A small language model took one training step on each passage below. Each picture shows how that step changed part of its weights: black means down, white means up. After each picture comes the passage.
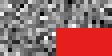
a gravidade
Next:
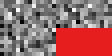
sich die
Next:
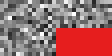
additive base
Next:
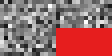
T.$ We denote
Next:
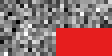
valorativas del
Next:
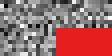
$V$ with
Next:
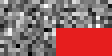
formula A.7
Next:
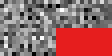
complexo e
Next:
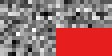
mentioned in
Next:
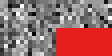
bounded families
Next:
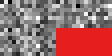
longer than
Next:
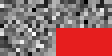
the fact that by
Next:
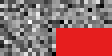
denoted by
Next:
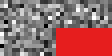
and categories of
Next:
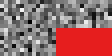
the European
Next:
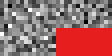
the phantom
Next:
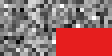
Moreover, we show
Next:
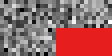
2) mulk
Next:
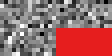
contract with
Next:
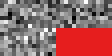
viola o
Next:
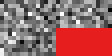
were considered in
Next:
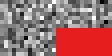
system is likely
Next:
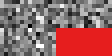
prove that if
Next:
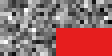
be simplicial
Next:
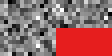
follows from Proposition
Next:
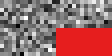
realizado el
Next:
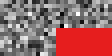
a new class of
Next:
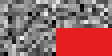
of survival
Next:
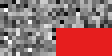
тому чи
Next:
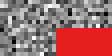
or, according
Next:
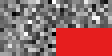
that represent
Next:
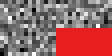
for the upper
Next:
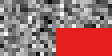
operators are obtained
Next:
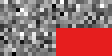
3. Men
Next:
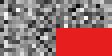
methods are more
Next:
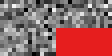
va ularning
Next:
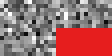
splits over
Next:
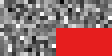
the last four
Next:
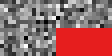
and the associated bundle
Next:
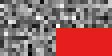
sum} of any
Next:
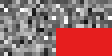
the classical
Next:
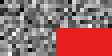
с целью
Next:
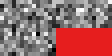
Vida a
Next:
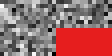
1}$ satisfy some
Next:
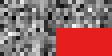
keuangan yang
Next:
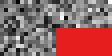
total jalan
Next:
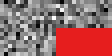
with $c$
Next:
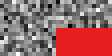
general potentials
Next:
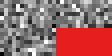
los recursos
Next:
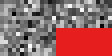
which will be used
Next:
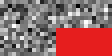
a Banach
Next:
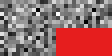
function of processes
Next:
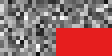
higher order differential
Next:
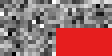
(Note that we
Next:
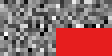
with the proof of
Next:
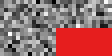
but we agree
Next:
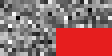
in the lower
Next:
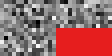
we will denote by
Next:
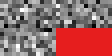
vector} of an
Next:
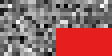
This proves
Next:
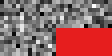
подходы к
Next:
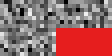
condition~3 is
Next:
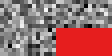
barcha turdagi
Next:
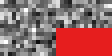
be a fixed
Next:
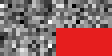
One should
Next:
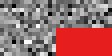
can save
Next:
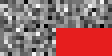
\] where
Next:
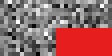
proves i)
